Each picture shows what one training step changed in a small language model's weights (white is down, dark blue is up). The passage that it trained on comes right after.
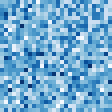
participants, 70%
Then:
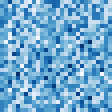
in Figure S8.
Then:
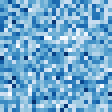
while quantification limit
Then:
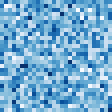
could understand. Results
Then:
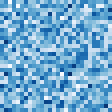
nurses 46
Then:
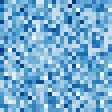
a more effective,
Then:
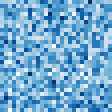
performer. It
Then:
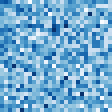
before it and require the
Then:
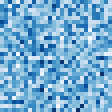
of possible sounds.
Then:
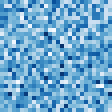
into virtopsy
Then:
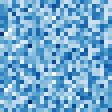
concepts effectively.
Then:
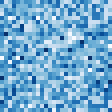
upper left of
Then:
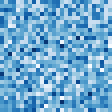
attributable to the
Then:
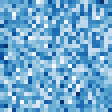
were the predominant
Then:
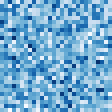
of the reactor
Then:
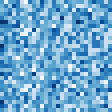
to its introduction in
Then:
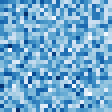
best use this facility
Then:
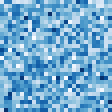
a tool that can be
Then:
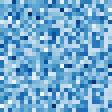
pathogenetic factors
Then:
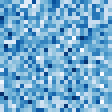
to complete exercises and
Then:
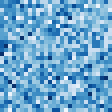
which neither El
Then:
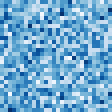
In this study, we
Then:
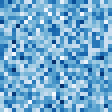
additional term on the
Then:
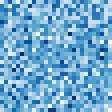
of Cooking
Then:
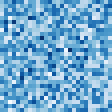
same gradient as described
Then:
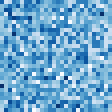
various sources like Government
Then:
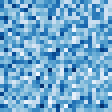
that Ficino's
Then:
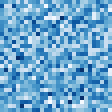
3). Regarding
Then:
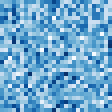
injection procedures.
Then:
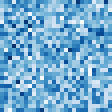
and a pear in
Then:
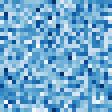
The colour is
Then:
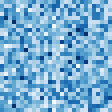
possibilities for
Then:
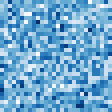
A Systematic Review
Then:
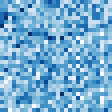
which is hermetic
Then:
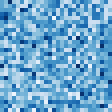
who were not expected to
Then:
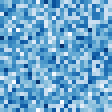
three consecutive years
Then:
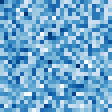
map displays the
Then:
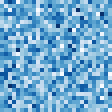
question engendered by
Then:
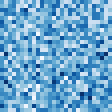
popular in food
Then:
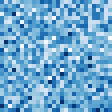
IP addressing experience
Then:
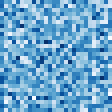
1. Introduction:
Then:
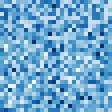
modeling, flood
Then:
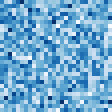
and ‘complete
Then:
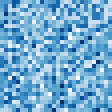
minor genes in
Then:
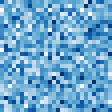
the Deutsche
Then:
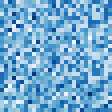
some energy in tests.
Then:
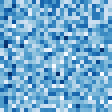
music at the
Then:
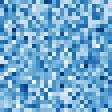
the symptoms of
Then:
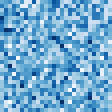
to operate at
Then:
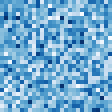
Bal et al.
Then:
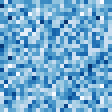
to the other according to
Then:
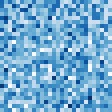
that good nutritional status
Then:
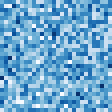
differ mainly in their
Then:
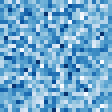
90° rotation
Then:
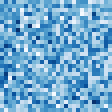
contains the description of
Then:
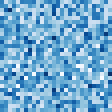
implication of this research
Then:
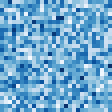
later determined and compared with
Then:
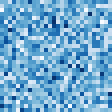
if it was able to
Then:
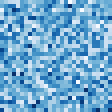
of departments did
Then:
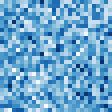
capacity is well designed and
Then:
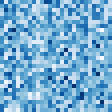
the evaluation of the
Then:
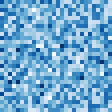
R LC Resident
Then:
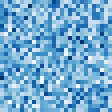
is paid to the
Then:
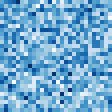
an acronym and
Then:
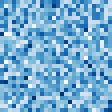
moderate. -
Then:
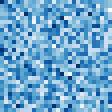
it magnificently
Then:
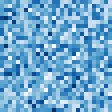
management system).” For
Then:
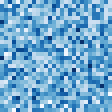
of energy consumption is also
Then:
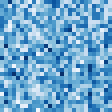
in the different test
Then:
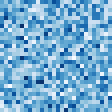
this regard, the
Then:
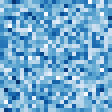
and topology optimization
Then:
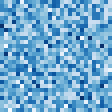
steps to achieve:
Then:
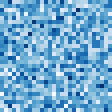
is compared with the
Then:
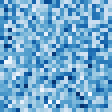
the data. As a
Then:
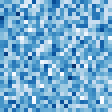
to have included servants
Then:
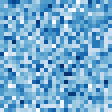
new nodules or
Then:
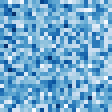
strength and fiber volume
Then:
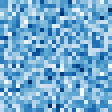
In particular, the
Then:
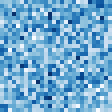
aerial part of
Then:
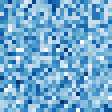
on some conditions.
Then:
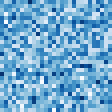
384 was calculated to
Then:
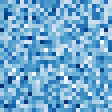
home communities as well as
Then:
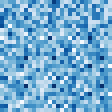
was supported by a
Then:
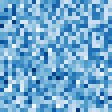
validity. The participants
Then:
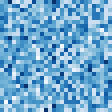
with three virtual
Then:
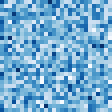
vector data to a
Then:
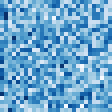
or simply
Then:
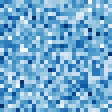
odds of
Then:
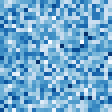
task 3 and task 4
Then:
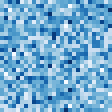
smart health IoT
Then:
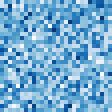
a survey of existing
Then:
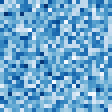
and development commonly known
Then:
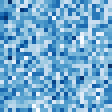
who remained on the
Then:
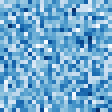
the supernatant
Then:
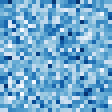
useful in arriving
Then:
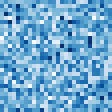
Chen and Chang
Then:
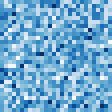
dimension, which provides
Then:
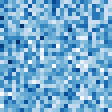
enables students to think
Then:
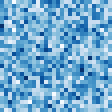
all the respondent-
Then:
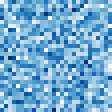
democratic control by
